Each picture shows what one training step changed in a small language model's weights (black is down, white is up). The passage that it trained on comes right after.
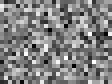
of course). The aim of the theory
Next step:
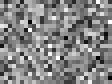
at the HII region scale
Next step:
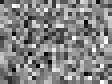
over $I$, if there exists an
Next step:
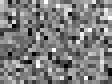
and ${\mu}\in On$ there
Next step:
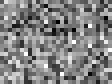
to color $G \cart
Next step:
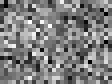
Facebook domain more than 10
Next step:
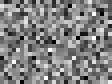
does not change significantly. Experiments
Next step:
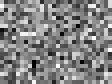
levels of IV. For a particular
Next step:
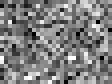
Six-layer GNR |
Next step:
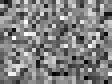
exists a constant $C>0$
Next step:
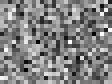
with the Echelle
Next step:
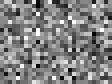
us fix any $k$ and
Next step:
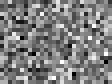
a sequential bar-after-bar
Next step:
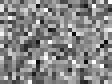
A distinguished metric $h$ is
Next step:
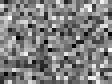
matrix with entries $x_1,
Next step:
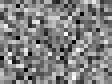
in \cite{Lon2}
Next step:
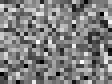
system of real polynomial equations with
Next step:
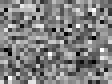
Our approach provides mathematical formalism for proposed
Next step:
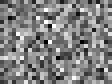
considered energy only depends on the norms of
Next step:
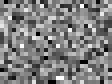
then found, in the SSH
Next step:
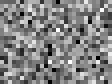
neural networks (CNN) for image
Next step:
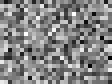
can be seen from the Equation 4
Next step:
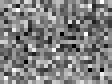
if $\balpha$ lies in the line
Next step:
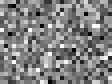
schon der Gedanke
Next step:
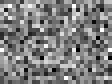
Isaac Newton da por hecho
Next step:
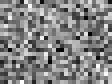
by the tensor-product of 1D
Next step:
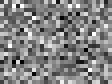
by the Association of
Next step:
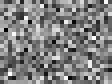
were eliminated via diagonal exchange, as
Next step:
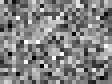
inherited by its incremental
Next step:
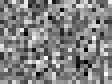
The DT gas is initially at
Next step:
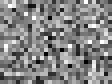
q$ \tes a critical
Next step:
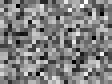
only download the useful data
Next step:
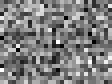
centuries prior to the
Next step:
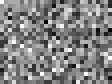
am grateful to Profs.
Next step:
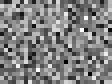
is again a von Neumann algebra,
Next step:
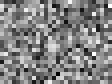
fields in terms of the bosonic fields
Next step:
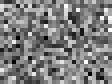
of edges and $f$ is the
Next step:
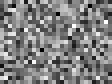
the equation the permutations of
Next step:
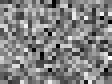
to the small Bi sample mass,
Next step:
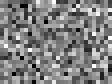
true polarization level is $\Pi =
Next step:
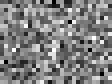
to parity transformation, we expand them
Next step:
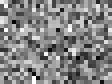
concentration, provided that the infimum value
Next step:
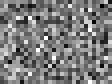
\bar w}\left(\bar w
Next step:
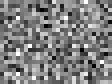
\, \mbox{\boldmath
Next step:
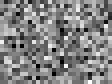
also found that the normalized scalar curvature has
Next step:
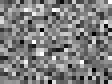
great deal of correction methods have been
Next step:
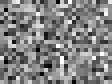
However, even under these extreme assumptions,
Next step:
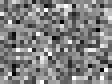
and order-of-magnitude
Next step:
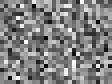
the spectral phase via laser-assisted
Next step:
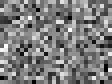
\section{Products involving
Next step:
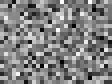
purely odd super vector bundle. we
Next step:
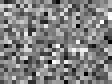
of the galaxies are lower. Another
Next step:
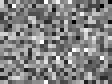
sequence of $2$ dimensional tori
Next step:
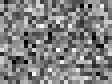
force when the particles approach or are bound
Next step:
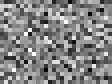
of the emerging field of coherent
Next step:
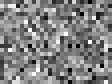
follows that $\K$ is contained in
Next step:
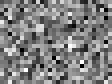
see \cite{Lazar}
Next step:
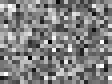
and G. Pisier for
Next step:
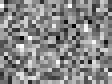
symmetry of $D_{2d}$
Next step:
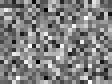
\bigg \{(P \tilde
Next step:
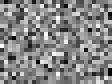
can be greatly reduced, while they
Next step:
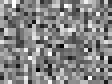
- NonLinearity} In
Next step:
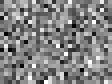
\langle \overline{T_z
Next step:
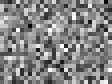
formula: $$ f^! \circ
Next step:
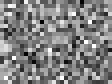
the crystal structure again can be described in
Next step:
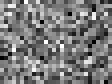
the bismash product
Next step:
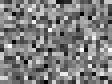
equation possesses boundary layer at both
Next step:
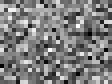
corresponding to a letter. Each link
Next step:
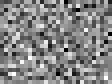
character of the null ray behavior in
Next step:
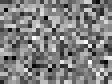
symplectic Euler scheme} The relevance
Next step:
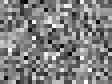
the contributions on the outer side are
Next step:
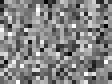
a single Ca$^+$ ion are
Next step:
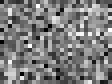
weakly (in distribution) to a limiting
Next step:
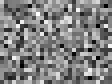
have been imprecise with what it
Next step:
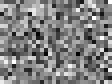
different Higgs boson production modes. Each search
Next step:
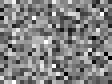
equipopularity relations between general
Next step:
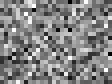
\end{footnotesize} \eeq
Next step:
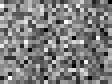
distance of $L = 1300$
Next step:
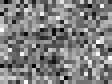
not a fit to the data. A
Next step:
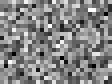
moment anomaly are therefore stronger than
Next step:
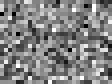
order $n$ and let
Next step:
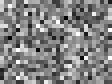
a generalization of the far-field limit
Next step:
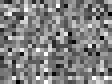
are significantly reduced compared with the
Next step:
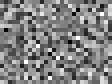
trips could be also observed for
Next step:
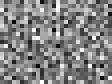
them. Finally we consider the notion of
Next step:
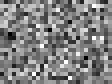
process spatial and spectral information across multiple
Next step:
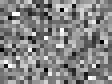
Reviewing even only the basic
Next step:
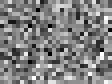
that of the COHRS survey
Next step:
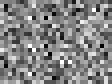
E(x,y) dx dy
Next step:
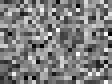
determines the final distribution. The wealth
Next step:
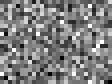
turn, with the reduction of the number
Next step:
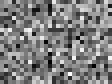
signals" In Proceedings of the
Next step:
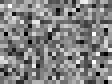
$k$-brane\\ \hline
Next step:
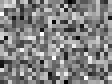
room that was searched
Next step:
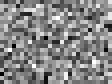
relative momentum space. The spinless
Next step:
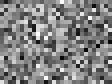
difference between them lies in usage of
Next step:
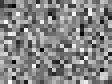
the dashed and the dotted lines have
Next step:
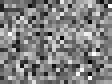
Macr\`i and Toda
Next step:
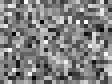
the $r$ first integers and
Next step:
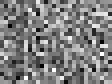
viewpoint interprets the diffusion mode as
